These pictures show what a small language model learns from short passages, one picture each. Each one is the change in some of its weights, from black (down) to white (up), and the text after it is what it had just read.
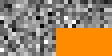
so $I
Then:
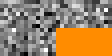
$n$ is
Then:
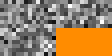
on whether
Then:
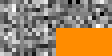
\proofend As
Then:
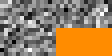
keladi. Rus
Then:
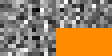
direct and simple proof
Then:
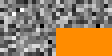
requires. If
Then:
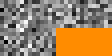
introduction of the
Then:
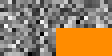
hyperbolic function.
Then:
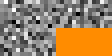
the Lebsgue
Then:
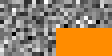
the end of the
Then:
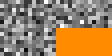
the derivation of
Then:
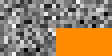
al parecer
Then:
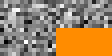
de uma determinada
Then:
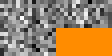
finite number of
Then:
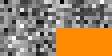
article describes the
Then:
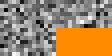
been reconstructed
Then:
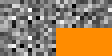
turns out,
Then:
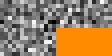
the same as that
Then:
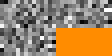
no zeroes in
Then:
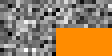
is such that its
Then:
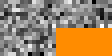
São Paulo:
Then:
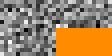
on $\toba
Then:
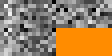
term is of a
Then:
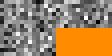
of a real Lie
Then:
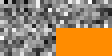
shall identify
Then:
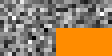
ordinary singular
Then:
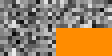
doim ham
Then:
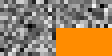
following result. Let
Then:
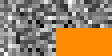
processes in the
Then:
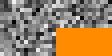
produced by the
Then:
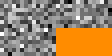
não haver
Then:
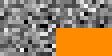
atua nos
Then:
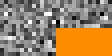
\cap H)
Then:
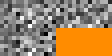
SB de
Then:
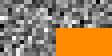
n$, the function
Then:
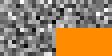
circuitos de
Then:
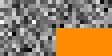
tendria, y
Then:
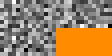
are respectively the following
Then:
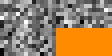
a continuous map
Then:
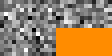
a holomorphic family
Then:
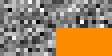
Access und
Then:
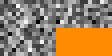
the relative mean error
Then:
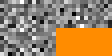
from the first of
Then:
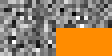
from the proof of
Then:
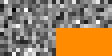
Davlat va
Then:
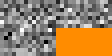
have a similar
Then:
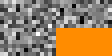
aspire to
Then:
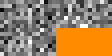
also thanks
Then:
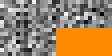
para novos
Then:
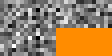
is an integral of
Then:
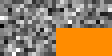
n$, then
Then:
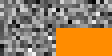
there is a
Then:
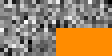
ва диний
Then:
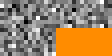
y precisiones
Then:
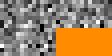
any point $z
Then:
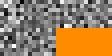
limit ordinal
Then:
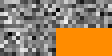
is contained in a
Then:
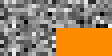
o consumo
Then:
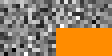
ball, to
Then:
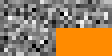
that the computation of
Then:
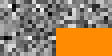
force search
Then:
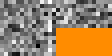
is presented in this
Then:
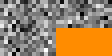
și fiicele
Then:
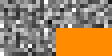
rurales de
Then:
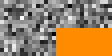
invasión del
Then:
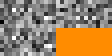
studied how the different
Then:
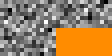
mos kelmasligi
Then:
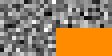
the Lemma can be
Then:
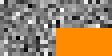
curvature, \item
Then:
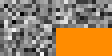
is contrary
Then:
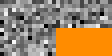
\ \sigma +
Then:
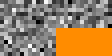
the order of the
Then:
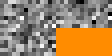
staat op
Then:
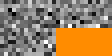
\alpha B
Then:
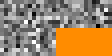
$A$ with
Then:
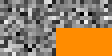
reduce the
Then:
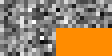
is easy to see
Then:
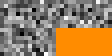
that at each level
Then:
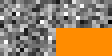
corresponding orthonormal
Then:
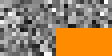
en un primer
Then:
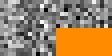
group* se
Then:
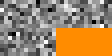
welken bond
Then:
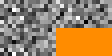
desain yang
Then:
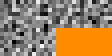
the new PDE
